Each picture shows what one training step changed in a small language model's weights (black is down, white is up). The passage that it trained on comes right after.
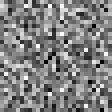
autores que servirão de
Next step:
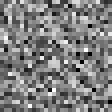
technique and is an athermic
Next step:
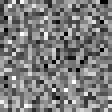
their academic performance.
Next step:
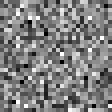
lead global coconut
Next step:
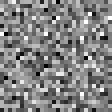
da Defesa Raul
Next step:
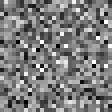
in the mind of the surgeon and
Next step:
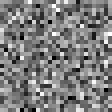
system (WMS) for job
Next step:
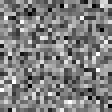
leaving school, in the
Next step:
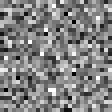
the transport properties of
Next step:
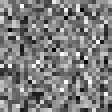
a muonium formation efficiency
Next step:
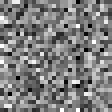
of Howrah, which spans
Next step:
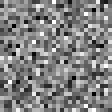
$f_{\theta}$ that minimizes
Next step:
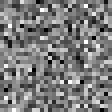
tafsīr, which included
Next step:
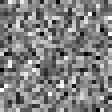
defining features of Western
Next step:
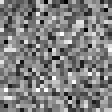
the same emotion at varying
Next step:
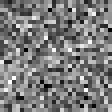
express their thoughts,
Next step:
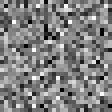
electrostatic gating and charge
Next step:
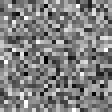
with rilpivirine containing
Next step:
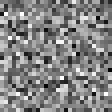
code content, inherent project
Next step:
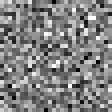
is taken care of without
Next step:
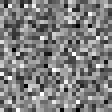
sun, of Jupiter,
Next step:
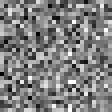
various insulation levels. It is
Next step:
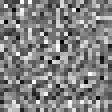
certain size, if the size
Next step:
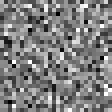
- Organize workshops,
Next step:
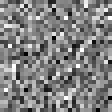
a unique set of four integers
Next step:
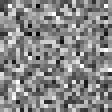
de la diversidad sexual y en
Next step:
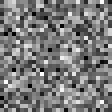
In the southern and eastern
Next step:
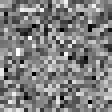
and $\nu$. However, if
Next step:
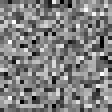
dynamic control is a significant
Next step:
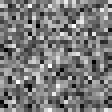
of biology [13]. It was
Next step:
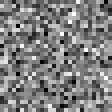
\end{figure} %%%
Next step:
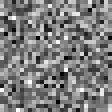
and spin-flop states.
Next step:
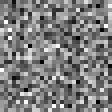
ko'proq sabablarni
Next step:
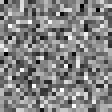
Siriwardhana, D.
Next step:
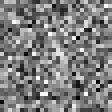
Adam Roberts, and
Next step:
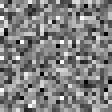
is just another actor,
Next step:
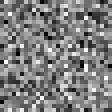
this reason that a $%
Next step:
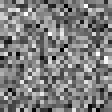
Current concepts on the
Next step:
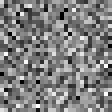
indirect branches.
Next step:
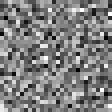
anteriores. A Geração X
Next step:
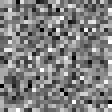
holatiga ko'ra,
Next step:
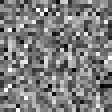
the 2D exciton. On the
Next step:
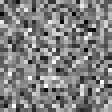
как инструмент
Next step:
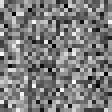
Case Power Loss Power
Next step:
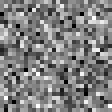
This ratio can be made close
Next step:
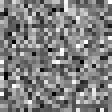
with black chrome to increase its
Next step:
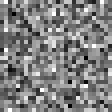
умумий таҳдидлар
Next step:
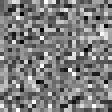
\texttt{C4 text +
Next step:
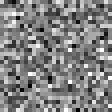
phase distribution, \begin{equation}
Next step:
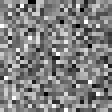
sıra, bu eserleri
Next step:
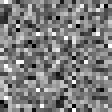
was constant at 860 W. The
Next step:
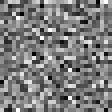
of \texttt{FEW},
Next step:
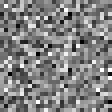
functions $\phi_i(\cdot)$ are
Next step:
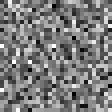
van de meesters van
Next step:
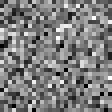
zone corners are related by a
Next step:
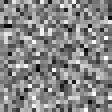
A burocratização da
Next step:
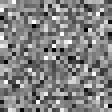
there is no photon emission, the
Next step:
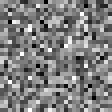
2$) and floating-point
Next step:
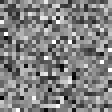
la Universidad Pedagógica y
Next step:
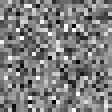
manbalarda Samarqand
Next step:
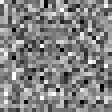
reduced feed intake after
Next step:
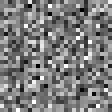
\lfloor \log x
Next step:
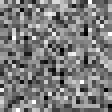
foreign investor as a
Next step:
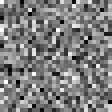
Amu Darya and Syr
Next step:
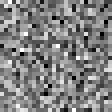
of linear algebra. Due
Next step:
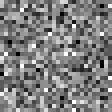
0.1 mag. The integrated
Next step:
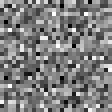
muhitini yaratib,
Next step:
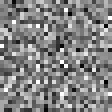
decompositions are given in the
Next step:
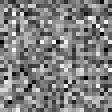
observational data good enough for
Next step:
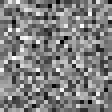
correm o risco de se
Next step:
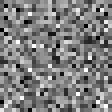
Mind the Bollocks Poster
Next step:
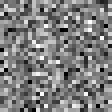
movements forward and
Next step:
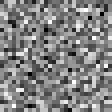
of the construction of main oil
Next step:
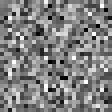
in MARC/MENTAT
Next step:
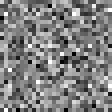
Building trust in each
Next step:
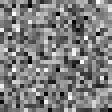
and 3,374 associated
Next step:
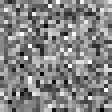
anxiety and depressive
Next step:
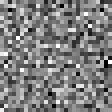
Anfang ihres Werks
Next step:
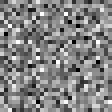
is little of lacking.
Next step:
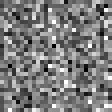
\left( \mathcal{C}_k
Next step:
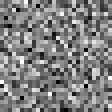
presente em uma parcela dos
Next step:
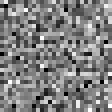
of the CGLE, an approach
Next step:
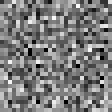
reading times per examination
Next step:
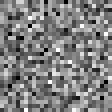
o'z tadqiqotlarida
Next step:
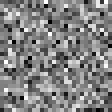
Pardayeva Ozoda
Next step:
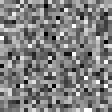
00l $) plane of
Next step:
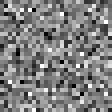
Tagspilan, 20%
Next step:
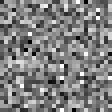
sujet est très
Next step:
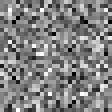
of matter – rest mass carrying
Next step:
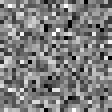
juga akan bersemangat
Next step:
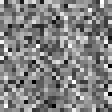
\bibitem{OPAL} OPAL
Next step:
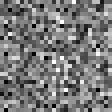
mehnat unumdorligini
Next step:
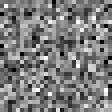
referido, como algo
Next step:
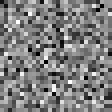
But all the possible structures are
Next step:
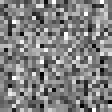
separate mortality for two
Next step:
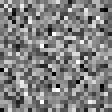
científica a tener en
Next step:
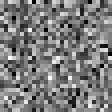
Alibaba have facilitated
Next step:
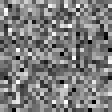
The involvement of consumers with
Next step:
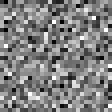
герой во всем
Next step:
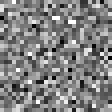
there is no up-to-date
